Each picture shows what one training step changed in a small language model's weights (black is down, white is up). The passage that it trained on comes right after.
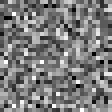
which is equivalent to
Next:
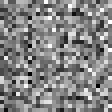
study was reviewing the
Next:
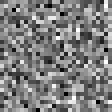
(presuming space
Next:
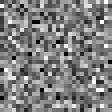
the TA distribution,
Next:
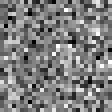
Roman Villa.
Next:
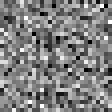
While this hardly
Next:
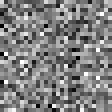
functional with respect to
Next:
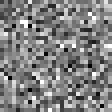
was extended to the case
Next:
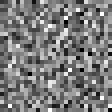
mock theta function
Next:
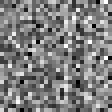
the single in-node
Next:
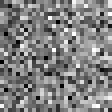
were released onto
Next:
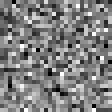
When exposed to other
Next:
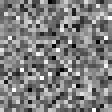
and blue one the
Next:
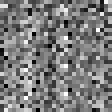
norm if and only if
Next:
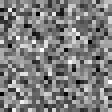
a personal communication,
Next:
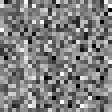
Lie algebras and it is
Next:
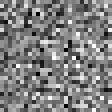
a bimolecular
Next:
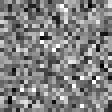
cells. Comparison between
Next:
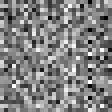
shelf life.
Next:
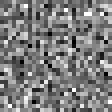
be a natural number and
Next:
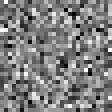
Journal Homepage:
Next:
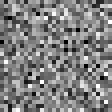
affect the way we
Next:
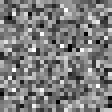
organization because it is no
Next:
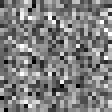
to stage *breast
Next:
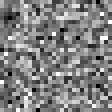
effectively stabilize and
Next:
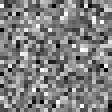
weeks apart. We
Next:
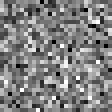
hence it is frequently
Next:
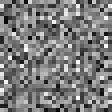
developed inside the concrete
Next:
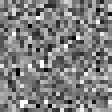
such as the need to
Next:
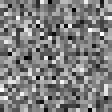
and $1$ as
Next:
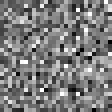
to be of degree
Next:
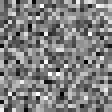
as a whole obtained a
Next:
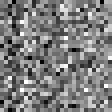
value does not change,
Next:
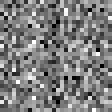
-value based on the
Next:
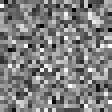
set. Let the particles
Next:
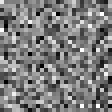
several statistical methods such as
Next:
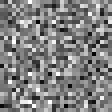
follows: equilibration
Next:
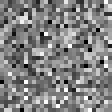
to generate the boundary layer
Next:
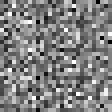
counted by the
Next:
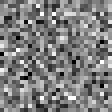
easily verifies that
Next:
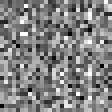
to be contained in the
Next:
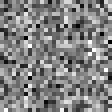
and shaped. These
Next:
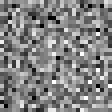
host machine.
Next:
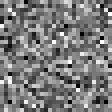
little harbor security which
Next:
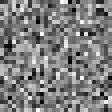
country. We also define
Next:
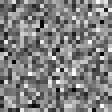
bee- -rs
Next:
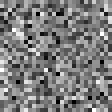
a few degrees up to
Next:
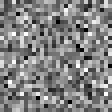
filtered through a
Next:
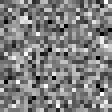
to analyze the model's
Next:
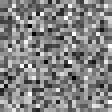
the sentence and
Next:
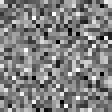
performance of composite structures
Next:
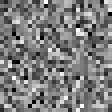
of first kind.
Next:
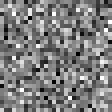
in real-world
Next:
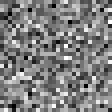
latter gives name to the
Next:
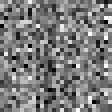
Note that the only difference
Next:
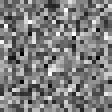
but the parameters are estimated
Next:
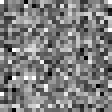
powerful capacity of
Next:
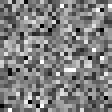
33 and susceptible
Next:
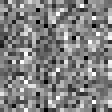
is seen as follows:
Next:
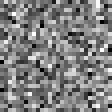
J. Comb.
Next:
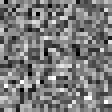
a reversible flow
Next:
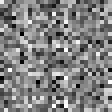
finding on aspects of the
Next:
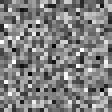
for the computational validation.
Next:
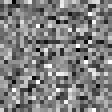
h** shows the
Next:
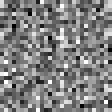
exponential decay dominates.
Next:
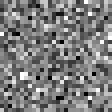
first to the third
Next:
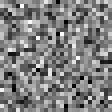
efficient proof-search algorithm
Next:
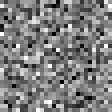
for modeling details).
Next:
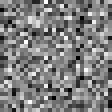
new square of with
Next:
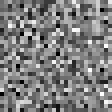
Fast type, >
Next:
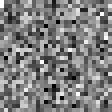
simultaneously so that the
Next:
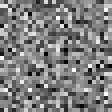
with control measure ${\cal
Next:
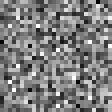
In the case of an
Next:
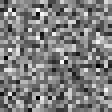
a constant phase and a
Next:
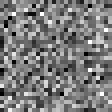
Konno S,
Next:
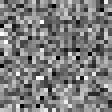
against $x$
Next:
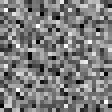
the academic year, The
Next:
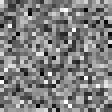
sheaf $\I$ on
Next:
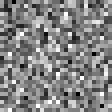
age. This study has
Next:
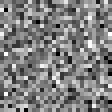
show that MOR can
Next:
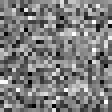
were employed manager,
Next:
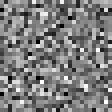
such a way that,
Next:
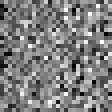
is of course, conditional
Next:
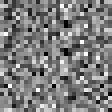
Markov semigroup. Since
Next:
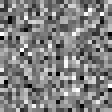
their entire life cycle,
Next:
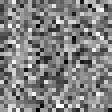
and Greisen
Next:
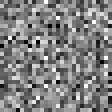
presented a statistical model of
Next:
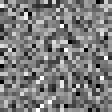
with random weights:
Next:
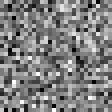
cells are an important target
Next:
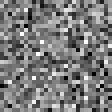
Clearly any element of
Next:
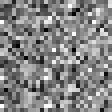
study majority were females
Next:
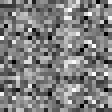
Advisory capacity,
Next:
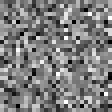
left leg. A variety
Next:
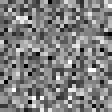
to massage the original
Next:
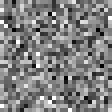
especially in small test cases
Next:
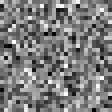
which is normally so
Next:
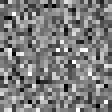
which are summable
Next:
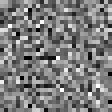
Let $K$ be
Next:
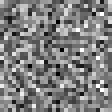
extent that nearly no
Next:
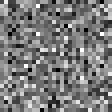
\subseteq \{1,
